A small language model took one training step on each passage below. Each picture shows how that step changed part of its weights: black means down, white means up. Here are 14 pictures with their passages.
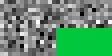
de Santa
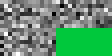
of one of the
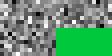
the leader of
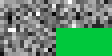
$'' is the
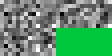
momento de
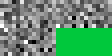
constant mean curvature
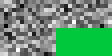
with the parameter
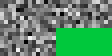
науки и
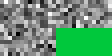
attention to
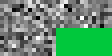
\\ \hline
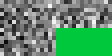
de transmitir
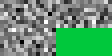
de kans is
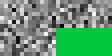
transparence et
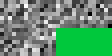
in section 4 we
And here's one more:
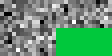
in the above
